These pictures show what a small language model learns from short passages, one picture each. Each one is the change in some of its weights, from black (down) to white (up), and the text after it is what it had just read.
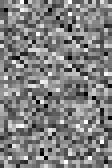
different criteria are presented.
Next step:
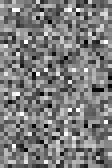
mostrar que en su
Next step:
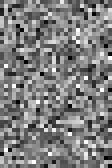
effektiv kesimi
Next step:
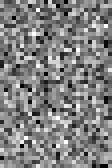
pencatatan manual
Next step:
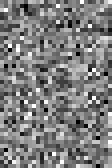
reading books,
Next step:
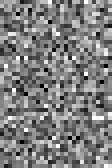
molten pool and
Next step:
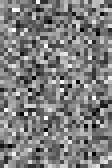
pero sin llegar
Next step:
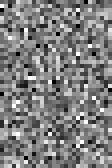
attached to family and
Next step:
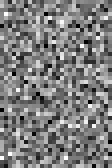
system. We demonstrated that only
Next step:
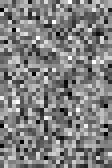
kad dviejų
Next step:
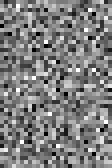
research for over 150 years.
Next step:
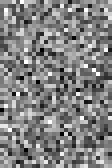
is relatively safe,
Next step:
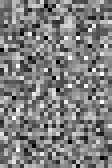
trying to cheat the
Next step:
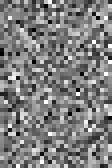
made to determine the
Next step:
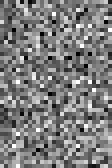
emissions. 15% EGR
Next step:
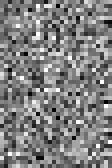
the 16 performance variables. The
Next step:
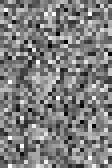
by a definite value of
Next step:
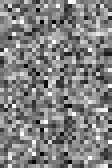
hayotlarida his qilishlari
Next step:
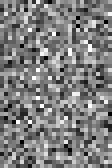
на это страшное,
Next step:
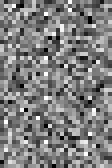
segundos, qualquer
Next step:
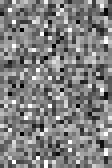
на розвиток,
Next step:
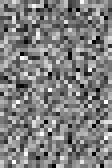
on the platform and environment
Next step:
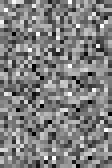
models that will achieve better
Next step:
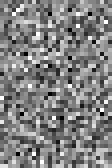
the method of determinants we
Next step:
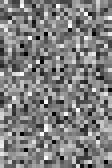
бўлса, - -
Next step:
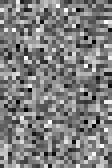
were performed 2 times a
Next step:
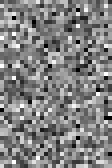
techniques also invariably
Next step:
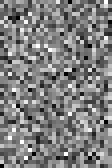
et des opportunités
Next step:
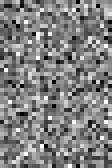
The European Commission and
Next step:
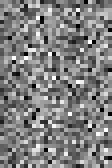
attachment theory to
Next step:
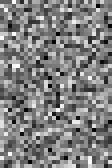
Sarabian, E.
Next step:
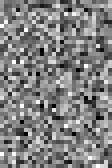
e'lon qilishni
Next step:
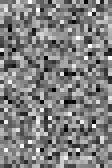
and Architecture
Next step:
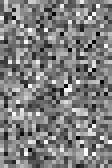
control plant pathogenic
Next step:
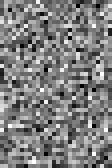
climbing. It is
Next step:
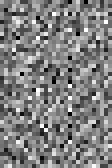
The decrease of intestinal
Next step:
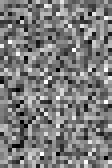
in Table I. Fig. 1
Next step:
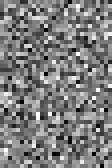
within the veterinary community
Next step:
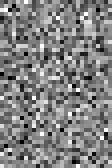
Nature of the Fairy
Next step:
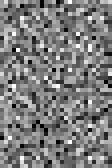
investigated online political
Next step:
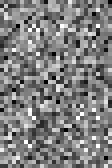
hemodynamic parameters were
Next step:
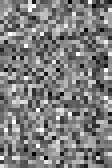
i dovoljan
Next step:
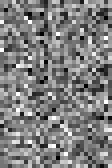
operatsiyadan keyingi
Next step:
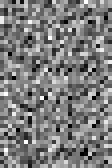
effects of a given compound or
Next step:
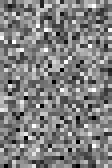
дана група пор
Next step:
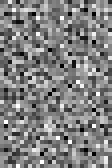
noted that despite the
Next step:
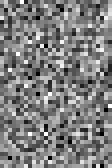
mark. The next word
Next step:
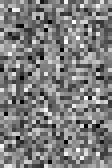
para evitar productos
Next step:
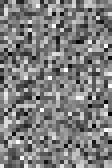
ambient pressure on a
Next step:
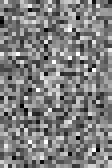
occluded coronary
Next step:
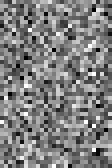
variation is known for
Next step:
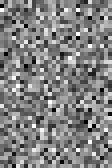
to track the contributions of
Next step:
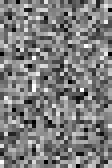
showed insignificant statistical
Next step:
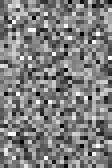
dadil harakatlarga
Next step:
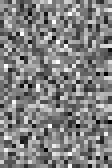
at 37°C for
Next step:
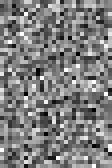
г. Правлением
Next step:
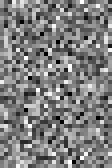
number in text (then
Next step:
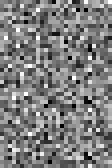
infecção pulmonar
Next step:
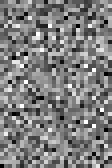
the sols are found to be
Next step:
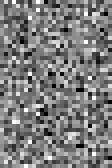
de Linares,
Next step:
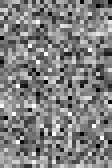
h = length of the part
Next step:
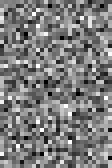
Publishing, no.
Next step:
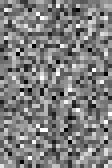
of Somatic Health and
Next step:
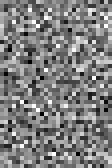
Tartarea nella
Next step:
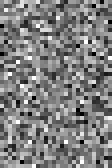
physical encounters,
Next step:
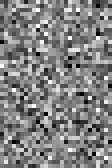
rings are fabricated
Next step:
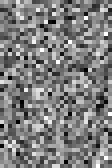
output terminals as the
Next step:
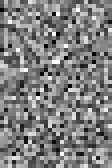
autonomous vehicles
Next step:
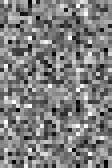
analisando, facilitando
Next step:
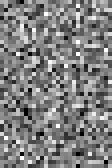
a riscos ambientais
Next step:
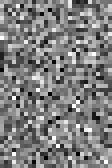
τους, να
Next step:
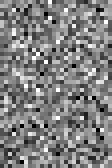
local explanation is thus
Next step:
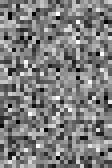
HFNC in patients
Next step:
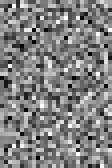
of CCl₄,
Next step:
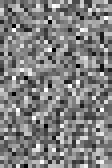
the questionnaire also contains
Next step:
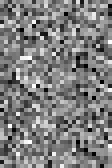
had more positive correlation than
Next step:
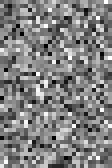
du nombre d'actions de
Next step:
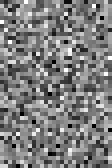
was related to hypertension
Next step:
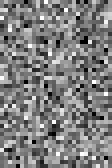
optimal wavelet transforms
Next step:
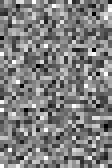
Germany DLR
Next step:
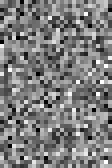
KK designed the study.
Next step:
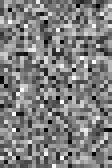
climates with a low
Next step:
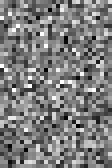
*Mol. Ther.*
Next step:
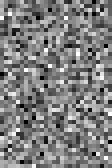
too. Finally,
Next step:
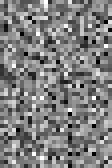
without assumption of a
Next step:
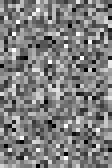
Metrology and
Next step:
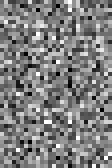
the increasing number of imported
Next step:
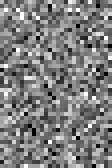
point options ranging from
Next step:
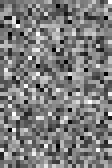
по подготовке
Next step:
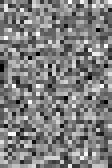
desses valores,
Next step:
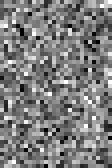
savollar beramiz
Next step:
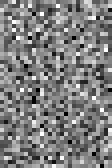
is due to the increased starch
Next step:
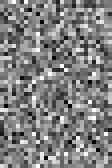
примеру, основные
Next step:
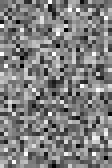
license plate from the
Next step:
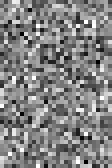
школьников в
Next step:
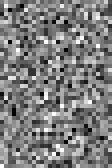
bu bilimlarni o'z
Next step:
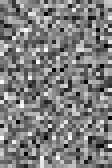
- [85] Ministry of
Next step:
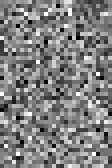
text). It is correct
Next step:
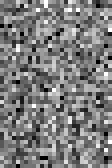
rules" that "is much
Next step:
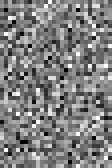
premium and abundant
